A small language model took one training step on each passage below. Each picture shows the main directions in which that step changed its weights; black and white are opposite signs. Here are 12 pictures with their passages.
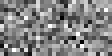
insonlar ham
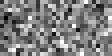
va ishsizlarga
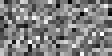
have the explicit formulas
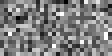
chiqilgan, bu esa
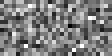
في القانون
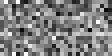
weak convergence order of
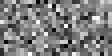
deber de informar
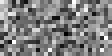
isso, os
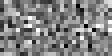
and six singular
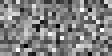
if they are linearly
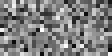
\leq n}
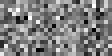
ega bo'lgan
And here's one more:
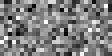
can assume that $\{\beta
